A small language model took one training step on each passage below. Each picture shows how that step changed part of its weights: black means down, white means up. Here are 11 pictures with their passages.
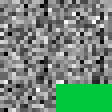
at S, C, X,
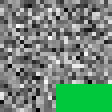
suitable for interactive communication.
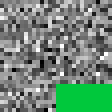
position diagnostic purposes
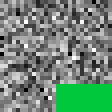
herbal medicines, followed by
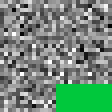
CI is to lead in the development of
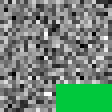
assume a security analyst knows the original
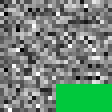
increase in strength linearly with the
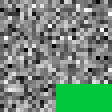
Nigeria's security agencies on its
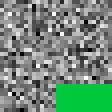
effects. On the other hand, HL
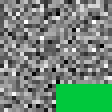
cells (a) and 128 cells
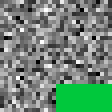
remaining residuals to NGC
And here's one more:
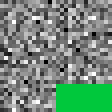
the increase in temperature or with the decrease
